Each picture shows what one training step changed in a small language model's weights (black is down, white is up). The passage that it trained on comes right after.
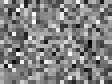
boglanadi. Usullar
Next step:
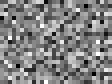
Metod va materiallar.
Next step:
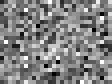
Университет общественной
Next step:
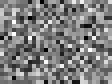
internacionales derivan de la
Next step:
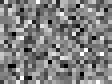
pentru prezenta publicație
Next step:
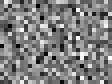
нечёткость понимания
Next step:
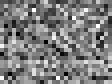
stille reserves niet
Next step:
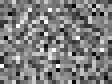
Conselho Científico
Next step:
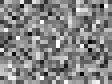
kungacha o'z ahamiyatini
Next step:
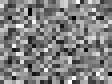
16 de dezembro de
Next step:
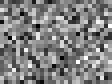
nafaqat bilim beruvchi, balki
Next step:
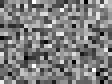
особенно в период после
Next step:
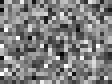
amalga oshirishda asosan interaktiv
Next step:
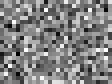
e integral, que amplia a
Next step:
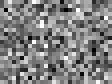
Para a medicina e
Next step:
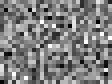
sustentável, pois tem uma produção
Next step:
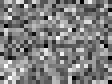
dimensionadas para o que
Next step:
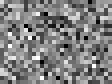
mega fest, also
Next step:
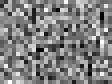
política y religiosa afines al
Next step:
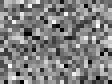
general origina resentimientos,
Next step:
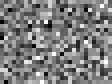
Chunki yozma dalillar
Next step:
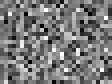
– неисправность
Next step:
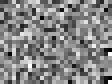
the elimination of
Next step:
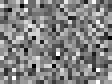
en la estructura formal
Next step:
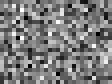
Termiz-202 navidan har
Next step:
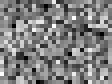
o conservadorismo, que
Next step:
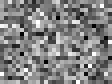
Инесса Олеговна
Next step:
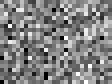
participantes. Después de una
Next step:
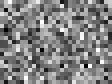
La aplicación de la psicología
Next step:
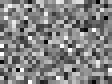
badi' ilmi esa
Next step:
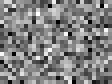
va istaklari mantiqini
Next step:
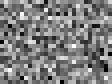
va xavfsiz foydalanish, axborotni
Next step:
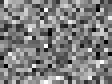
bilishi talab etiladi. Eng
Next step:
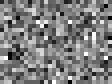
ب . مدى
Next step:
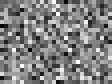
reminiscência e
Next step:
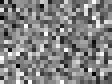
Inspección de empresas en
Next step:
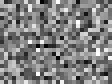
Supervisor Pendidikan*.
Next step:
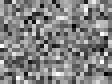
deyдилar Akasi
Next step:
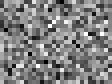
вопрос развития творческих способностей у
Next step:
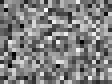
и умных городов.
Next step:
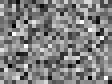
no patrimonialismo e
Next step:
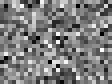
ва давлат тuzилиши.
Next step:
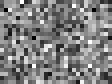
experimento aleatório,
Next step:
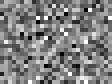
Около 60 %
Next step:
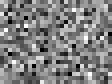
propuestas de acción para
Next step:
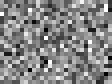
elevului Stanciu
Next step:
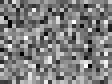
miras olduğunu
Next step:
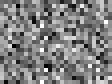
oppure che sia
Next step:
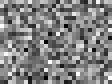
строгий отбор
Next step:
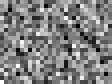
parte din relatările
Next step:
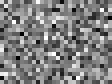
el trabajo en tiempo real? 5
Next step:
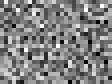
oziq-ovqat va
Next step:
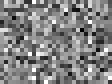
смене парадигмы
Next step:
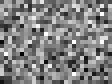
Салып тилла
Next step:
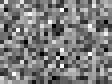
навчанні учні,
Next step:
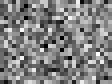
tayyorlayotgani ularning ijodiy
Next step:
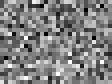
ilmiy ishlarida o‘quv
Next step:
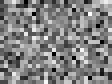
основные аспекты сущности
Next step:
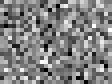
pensador que avançou nos
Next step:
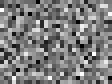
wojennym ROMO
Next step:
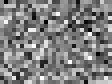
di business ma anche
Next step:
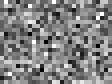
Darah Puasa
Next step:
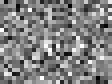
menyebabkan remaja
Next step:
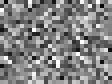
минимален и практически
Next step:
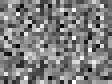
maturității devin
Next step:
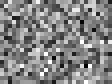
en la concurrencia de
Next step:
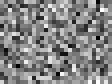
slovo *Petr*
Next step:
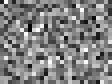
kasallikdan tuzalishi
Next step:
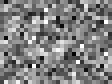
statistiques Excès de
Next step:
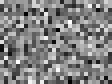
переглянуто навчальні
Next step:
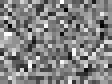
qilish va o'rganishning bir
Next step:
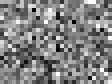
deux situations, elle
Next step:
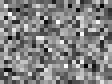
ijtimoiy zaif qatlamlariga
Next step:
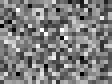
suzib o'tishi,
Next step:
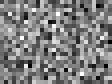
précédente revue
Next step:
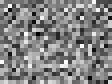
til turg'un emas,
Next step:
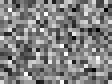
for the sound management of
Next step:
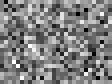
a) debe demostrarse
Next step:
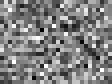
de este rubro.
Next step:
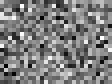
(BBP Sección
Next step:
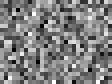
в виде ещё более
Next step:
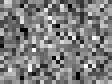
ва ўлим хавфини
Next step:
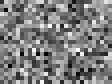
THE NATURE OF THE
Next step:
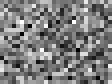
propósito es brindar
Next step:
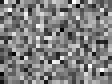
манба. – Б.
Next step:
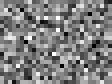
speech, pictorial
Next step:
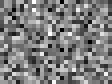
которые служат критерием
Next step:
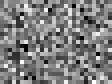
artigos e nas notícias
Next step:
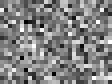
aparição e manifestação
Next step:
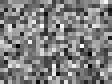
cointégration de
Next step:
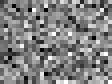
равна расстоянию,
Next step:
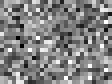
eventos recientes asociados a
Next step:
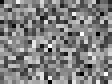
- Inadequação ao
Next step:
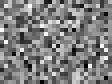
Nacional de Justiça
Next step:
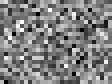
3 chilonzor urta
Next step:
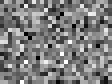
если не учитывать
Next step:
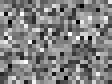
a promover algunas obras de
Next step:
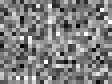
(формировать умение
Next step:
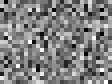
a pandemia, vários
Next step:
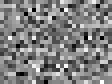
TAVARES, M.
